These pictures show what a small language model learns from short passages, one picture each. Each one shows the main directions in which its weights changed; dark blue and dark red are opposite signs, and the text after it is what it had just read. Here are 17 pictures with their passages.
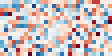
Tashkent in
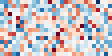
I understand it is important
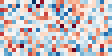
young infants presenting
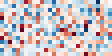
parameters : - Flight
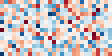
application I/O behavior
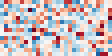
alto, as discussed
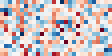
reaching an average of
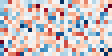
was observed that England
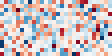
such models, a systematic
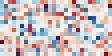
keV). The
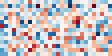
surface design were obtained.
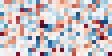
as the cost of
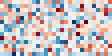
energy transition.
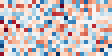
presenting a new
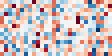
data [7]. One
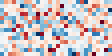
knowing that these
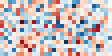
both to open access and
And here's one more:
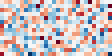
effects of quality, value
